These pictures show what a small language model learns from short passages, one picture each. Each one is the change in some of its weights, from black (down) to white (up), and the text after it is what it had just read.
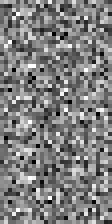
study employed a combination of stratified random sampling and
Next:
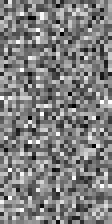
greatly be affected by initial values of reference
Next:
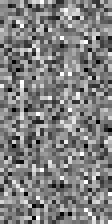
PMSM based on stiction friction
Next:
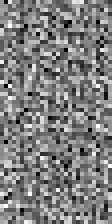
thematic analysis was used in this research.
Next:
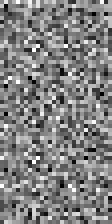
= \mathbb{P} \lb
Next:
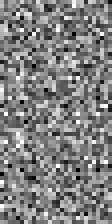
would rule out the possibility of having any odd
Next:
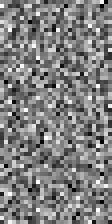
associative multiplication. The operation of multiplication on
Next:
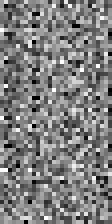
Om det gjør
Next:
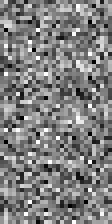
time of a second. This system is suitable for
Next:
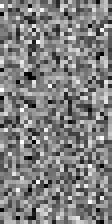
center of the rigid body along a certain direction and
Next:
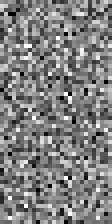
(IH\' ES) where the first
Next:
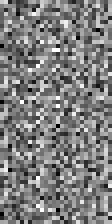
questions to you in the text in bold
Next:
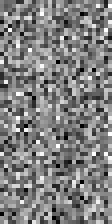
Gauss and Weingarten formulae are
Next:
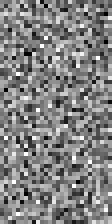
where the Muckenhoupt inequality
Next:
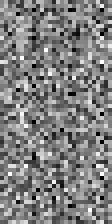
subset of homogeneous elements of weight $0$ in
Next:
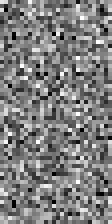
per capita or their EU membership.
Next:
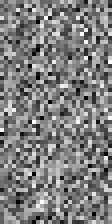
to Delaunay (a). Bottom
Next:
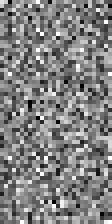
teaching profession did not depend on a person's
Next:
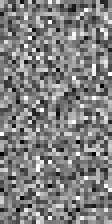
position to define \emph{special
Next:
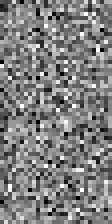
Constraints \eqref{CP_3}
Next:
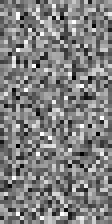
implies that $R^2=\hbox{\rm
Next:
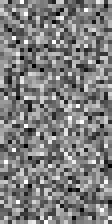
to provide more than enough copies of dissertation
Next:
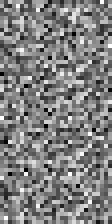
Rajasekhar¹, Dr.
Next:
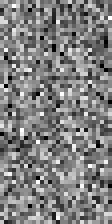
time, the answer is affirmative,
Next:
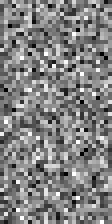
will show that there exist a positive constants
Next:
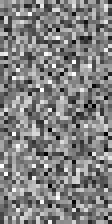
use different techniques for finding relationships. These relationships are
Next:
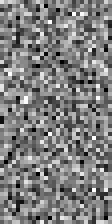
sample to avoid light scattering. The regeneration
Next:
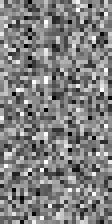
$K$, with each homothety ratio less
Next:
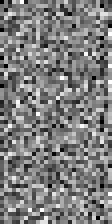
recente realități de
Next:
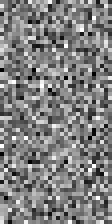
inferred about the state of the listed
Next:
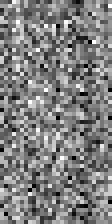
benefits, etc. For this purpose, medical
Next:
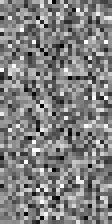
face to face event Good specification and quality
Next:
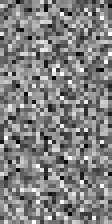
Yangon■ Professor
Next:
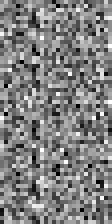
equations of motion of the left and right boundary of
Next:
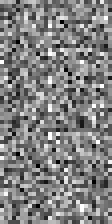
only regular singularities. But then the same is
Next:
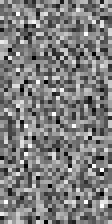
conditions for the inclusion properties of weighted Orlicz
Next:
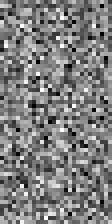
as $t \to \infty$, where the
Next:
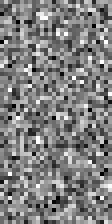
equilibrium $q$ is now of saddle type as
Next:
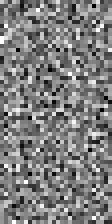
that the mean values of POVT,
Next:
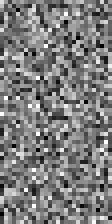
and goal setting behaviors which significantly effects the academic
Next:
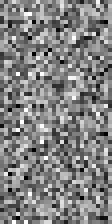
next step is to identify the location of this
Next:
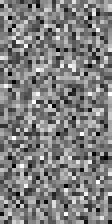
1), reflecting the exploitation of complementarity
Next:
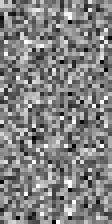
number of G and it is denoted by
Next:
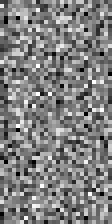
physical and psychosocial aspects and
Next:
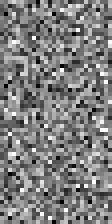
cobalamin OR pyridoxine
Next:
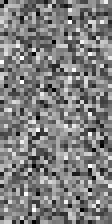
$G \rightarrow G$ such that\[
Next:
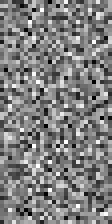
Fig. 2. NYCC. The New
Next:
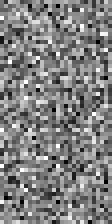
strategy is unsound. The implementation of the
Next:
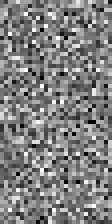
= \kappa$ and $\dfrac{\pd
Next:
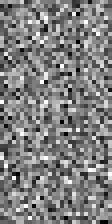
Utilization patterns of antenatal services among
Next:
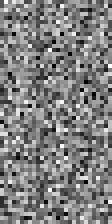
Neubiberg, Germany +49
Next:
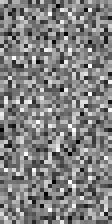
are, respectively, OK, mR and
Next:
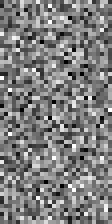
Thus $\psi$ is surjective. Moreover, if
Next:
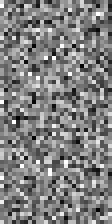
to both processing capabilities e.g.,
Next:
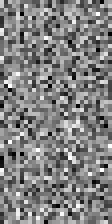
Frey, D. D. and
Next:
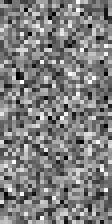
in angular relationships. Figure 8. Angle
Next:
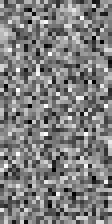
professor lecturer at the
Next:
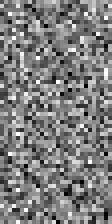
commonly observed than thrombocytosis
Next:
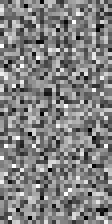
advancing the objectives outlined in the United
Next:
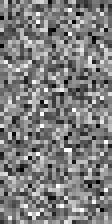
$n$-component link;
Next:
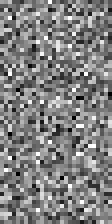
of 2-monad on a 2-category
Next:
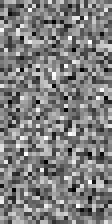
$H(x,t)$ reads
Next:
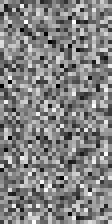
which can then be translated into a sound
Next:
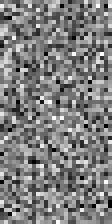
as having dry eye if at least
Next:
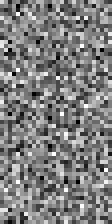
the framework, the engineering education has been approved
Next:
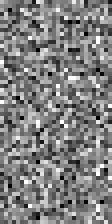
two or more points within the same distance from a
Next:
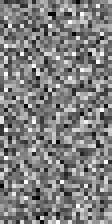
providing bounds which are also primitive recursive for varying
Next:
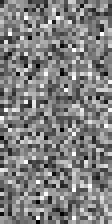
unif}(\mathbb{R}^n)$ is
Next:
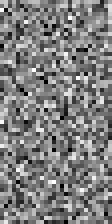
if $\dim X=0$. A topological group
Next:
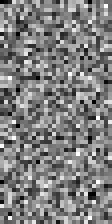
a temperature of up to 350 °C.
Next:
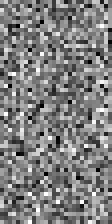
across all scenes compared to the response currently in
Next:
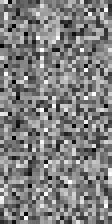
- Understand that you are free to withdraw
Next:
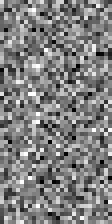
and learning outcomes, ultimately providing a more
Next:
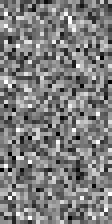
is a sequence of regions of the complex. Each
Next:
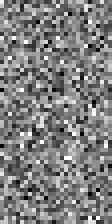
lower than voltage controller bandwidth. B. The
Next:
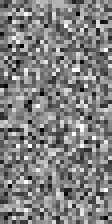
generalizable findings that may be useful to
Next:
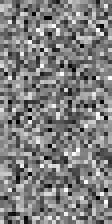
content installed at different locations along the
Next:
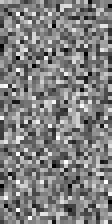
Funding Call information, documents and
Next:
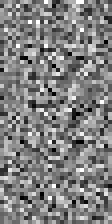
as shown in Figures 4 – 6, which
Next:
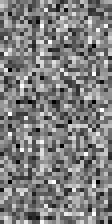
(ii) during 6 years of planting,
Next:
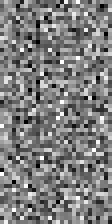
mass reached *Polarstern* at
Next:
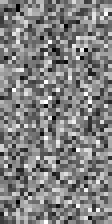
a relationship of respect, which has been the
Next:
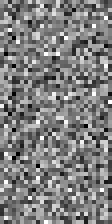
not belong) to $H$. If one
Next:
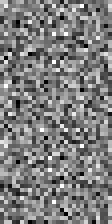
{ Strform stringwidth pop }
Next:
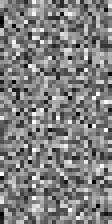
PI and administrator from 2019 to March
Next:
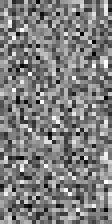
close to \$25 million (about
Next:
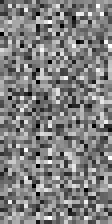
value (USD/UZS)
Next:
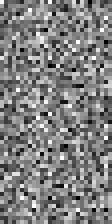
in \cite{albert}. Recall that every
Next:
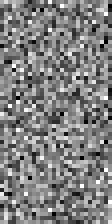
q2, the f2 category is also divided
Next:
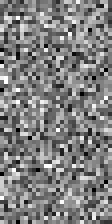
around this half airfoil are considered:
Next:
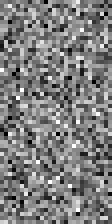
are the pension fund liabilities.
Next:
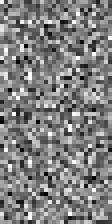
using text, source code, API documentation
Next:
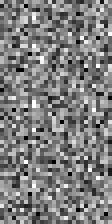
in Artificial Intelligence (AI)
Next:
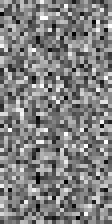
and practical points of view issue of using
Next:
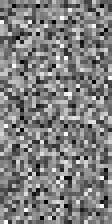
$t \geq 0$ the following estimates hold
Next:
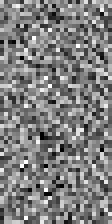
and their applications in ultrachromatograms has
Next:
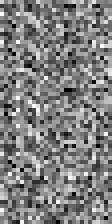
dynamics guarantees control authority over attitude,
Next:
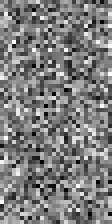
0.01 level Meanwhile,
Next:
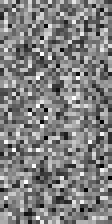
should then be specified by rules instead of being
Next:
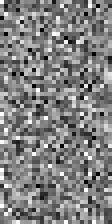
quantified in lettuce by mass
